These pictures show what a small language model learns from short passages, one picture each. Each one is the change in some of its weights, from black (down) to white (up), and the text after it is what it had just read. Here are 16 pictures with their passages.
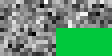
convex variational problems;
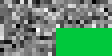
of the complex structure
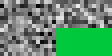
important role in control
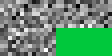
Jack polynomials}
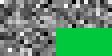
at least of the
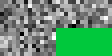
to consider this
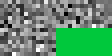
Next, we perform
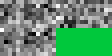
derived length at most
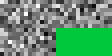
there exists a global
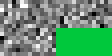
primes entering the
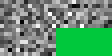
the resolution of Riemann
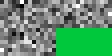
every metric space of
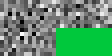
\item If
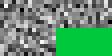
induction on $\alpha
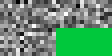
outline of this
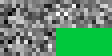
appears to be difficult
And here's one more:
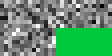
important family of examples
